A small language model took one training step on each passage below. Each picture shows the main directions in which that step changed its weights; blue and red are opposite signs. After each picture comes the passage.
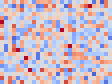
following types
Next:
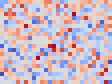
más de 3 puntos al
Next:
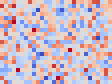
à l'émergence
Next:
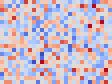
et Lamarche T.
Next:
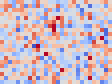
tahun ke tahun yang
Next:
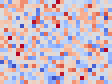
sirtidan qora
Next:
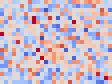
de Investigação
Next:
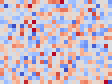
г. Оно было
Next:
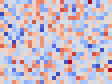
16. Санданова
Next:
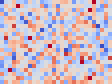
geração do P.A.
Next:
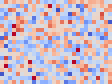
tillarida o‘qish va
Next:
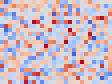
development of information competence
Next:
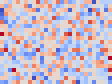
de gran importancia e
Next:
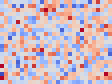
ularni parvarishlash
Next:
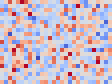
nacional y también
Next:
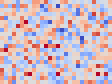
kamida 100 mln.
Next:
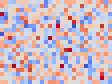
especially problematic in
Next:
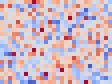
diuen les meves
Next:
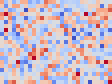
programme – Financial
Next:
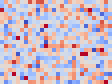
H_0 ditolak
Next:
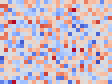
uma má qualidade de
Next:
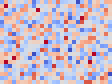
форму речевой
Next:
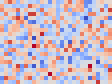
grotesco como performance e
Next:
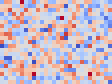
литературы о
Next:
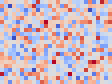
Vista em planta:
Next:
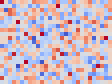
parte de la historiografía
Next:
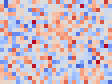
B₄C). Bu material
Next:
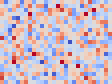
встановити, що
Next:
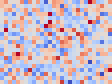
xos omillari bilan,
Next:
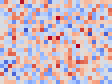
к почвенным
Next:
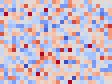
operasi dalam mata uang
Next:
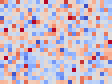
einsetzbar sind, sind
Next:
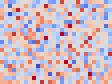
ситуации [1].
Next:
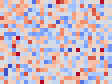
actions timely.
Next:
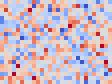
bir nechta belgilar
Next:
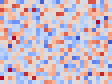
die heiligen Texte
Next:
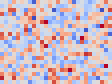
ini ada ga sih
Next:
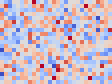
به خصوص
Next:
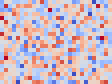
a ferramenta
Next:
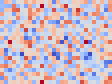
trabajo en campo:
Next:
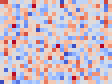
zeigt den hohen
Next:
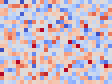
о чем речь
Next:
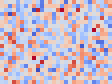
actos violentos,
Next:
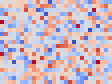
criança, constantes mais
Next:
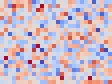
kezelés egész
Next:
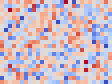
niet eenvoudig
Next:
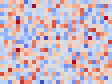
Deputy Chief
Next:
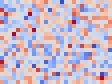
so'z boyligini oshirish
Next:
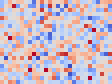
oralidad. Todos
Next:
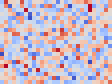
etishning nazariy asoslari hamda
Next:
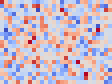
для одних і тих
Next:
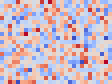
tutgan. Zero,
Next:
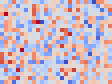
referido tema, o
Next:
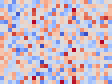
et de la qualité de
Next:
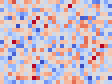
English for specific
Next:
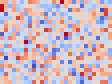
Cupaq Gerantang
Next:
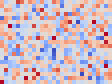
the first century
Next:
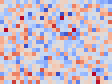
Matn ana shunday
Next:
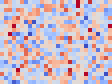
Кроме того,
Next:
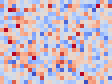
ko'pincha **ot
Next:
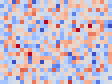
en eau de la culture
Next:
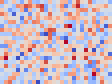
ошириш бўйича
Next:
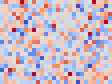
– цель региона»
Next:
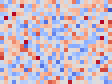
Yaracuy. Se
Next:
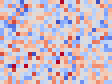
ва ҳар икки
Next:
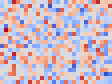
yoki ularning hulqida
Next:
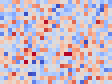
Diante disso, a
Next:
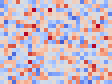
presente en el hígado
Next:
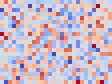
що в коментарях
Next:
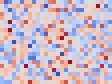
период, а одна
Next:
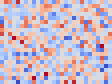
Paläoböden im
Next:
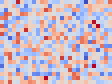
tuviste. Así,
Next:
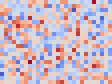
też osobliwość
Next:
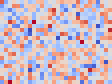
еще дальше, и
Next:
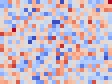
l'ensemble des
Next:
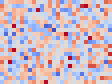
биопрепарата при
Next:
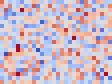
colegios. Y a
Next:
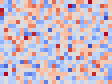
а также создания
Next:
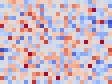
e ganhou novos
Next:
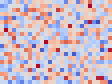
- Ndangwa,
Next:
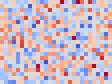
edilir. Öyle
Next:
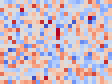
sua concretização
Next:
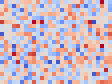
planning," *Journal
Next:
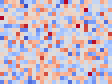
butiran pakan yang
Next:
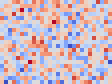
suygan adib,
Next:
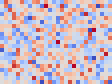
якісної зміни
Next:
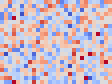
его естественности,
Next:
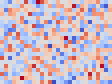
ele alındığı bu
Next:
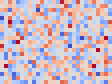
цього не можна
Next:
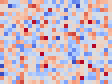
ma mère. — Si
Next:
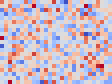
bilan u an'anaviy
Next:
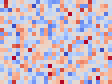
5 мин (один
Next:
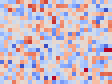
e trabalhador. Suas
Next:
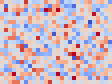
holda oila va
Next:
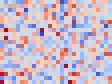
metodología de diseño
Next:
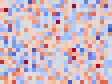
ensino de Biologia,
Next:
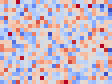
til maqomiga ega.
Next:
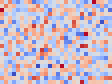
tanlovdan o'tkazilgan
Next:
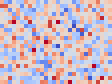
um dos que apresenta os
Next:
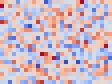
tabla 5 de los resultados
